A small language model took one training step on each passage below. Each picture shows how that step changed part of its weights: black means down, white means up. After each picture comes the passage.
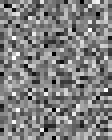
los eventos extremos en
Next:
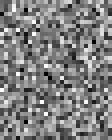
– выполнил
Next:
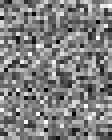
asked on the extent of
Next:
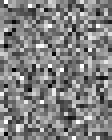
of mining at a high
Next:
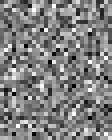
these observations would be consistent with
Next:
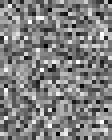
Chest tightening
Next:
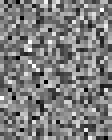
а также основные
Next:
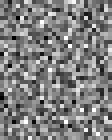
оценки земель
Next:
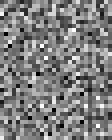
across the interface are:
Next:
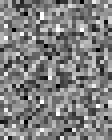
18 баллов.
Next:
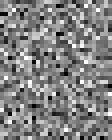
projetos, desde a
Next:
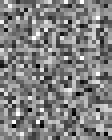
is a single, thick
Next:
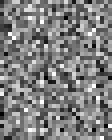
\varepsilon_2 -
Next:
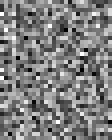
de Estados Unidos,
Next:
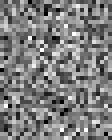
Boundary Value
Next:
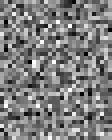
the samples of juice
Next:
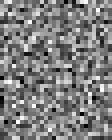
21. Мартынов
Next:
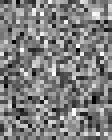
above is formally a
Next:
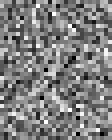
spectra were measured on a
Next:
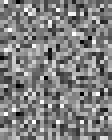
References 1.
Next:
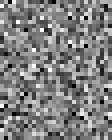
правило, не
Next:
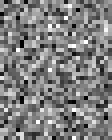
aniqlash, aks
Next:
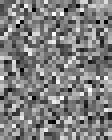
have been presented in Table
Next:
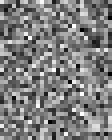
with formamide in
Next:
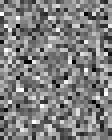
meat ingredient
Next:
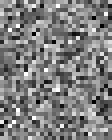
(Basir &
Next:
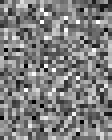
most remote and rural
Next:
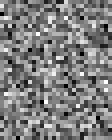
tomarem posse de
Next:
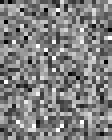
for NEXAFS.
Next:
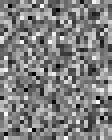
enhancing both conceptual understanding
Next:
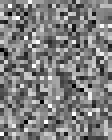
practices, Marine resources,
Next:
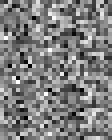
then 2, and if
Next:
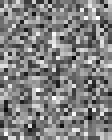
contains the normal power requirement
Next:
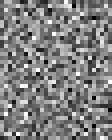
you charge the car?
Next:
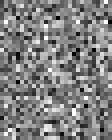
Carola Morozzo
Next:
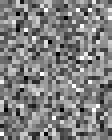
Acesso a Tratamento
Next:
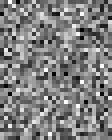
as escolas devem
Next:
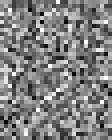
nazorat qilish
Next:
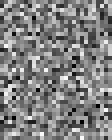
address web openings in composite
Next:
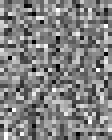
Statement of informed
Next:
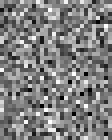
psychometric properties of the
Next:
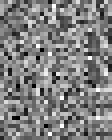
showing data up to an
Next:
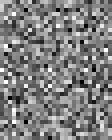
/ Richard D.
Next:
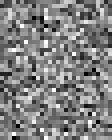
aparelho de
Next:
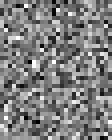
the traditional consensus
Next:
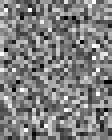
an inaccurate use
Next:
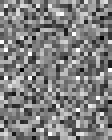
metodik ko’rsatmalar
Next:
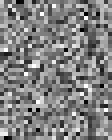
in space so that the
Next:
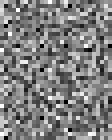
yaratish va foydalanishni
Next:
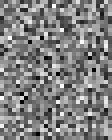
entities and relationships from
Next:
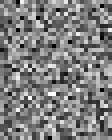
Raw Score Total
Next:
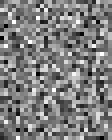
Draft E :
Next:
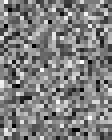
identified that the sun causes
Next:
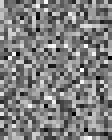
culm are connected in any
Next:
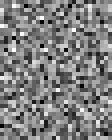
tissue of human diseases. We
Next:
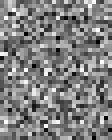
an institution of General Administrative
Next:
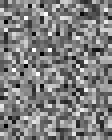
tema do artigo.
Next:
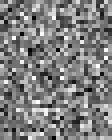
above can contribute a great
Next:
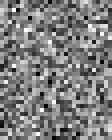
TPL attuale
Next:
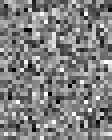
test current. In this
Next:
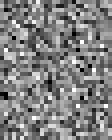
Figura 2.4
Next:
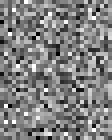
He categorizes Klee
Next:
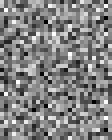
Worker Communication
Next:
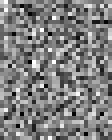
the acute phase of a
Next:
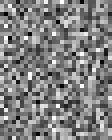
Below the LED,
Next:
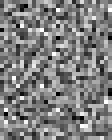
4 Mission Scientist
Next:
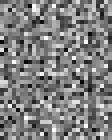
the material, free volume of
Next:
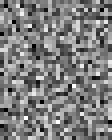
de Agotamiento se
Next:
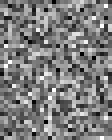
van Menarini
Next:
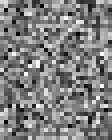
in Hong Kong
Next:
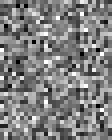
der Linked Open Data
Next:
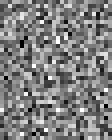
types of water heater,
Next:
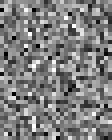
was assessed by the VAS
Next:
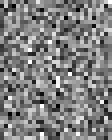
Далі знаходиться
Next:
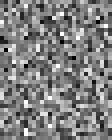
и политики.
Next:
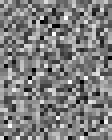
and taxonomy of
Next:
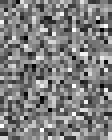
до полипа),
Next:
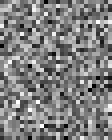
activation functions rather than fundamental
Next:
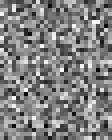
of landscape complexity. The
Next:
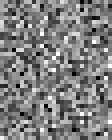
MMC with Respect to
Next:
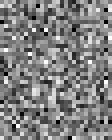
procedure that combines Local
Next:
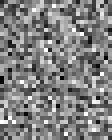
brand, which can become
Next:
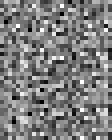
lo que impacta su
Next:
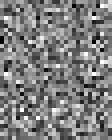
And AcademicLevel.
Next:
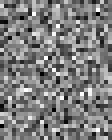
similar type of reactions were
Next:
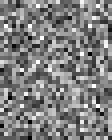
The intended user follows the
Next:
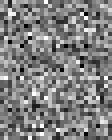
an external power has sole
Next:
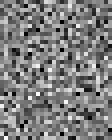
bir daqiqadan,
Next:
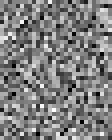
head and neck cancer and
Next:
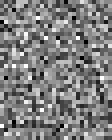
on cerebral
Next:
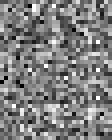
the literature today, particularly after
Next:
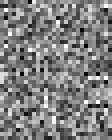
scanning electron
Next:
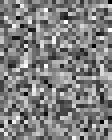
columns written by
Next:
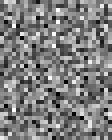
transformations, containing 16
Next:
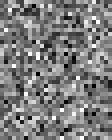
people are - Don't
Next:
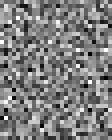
fruit sorting
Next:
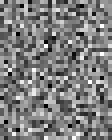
Blue solid:
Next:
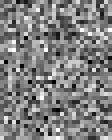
for the considered configuration.
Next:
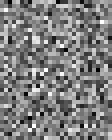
cite this article:
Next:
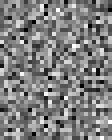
despite different tree heights,
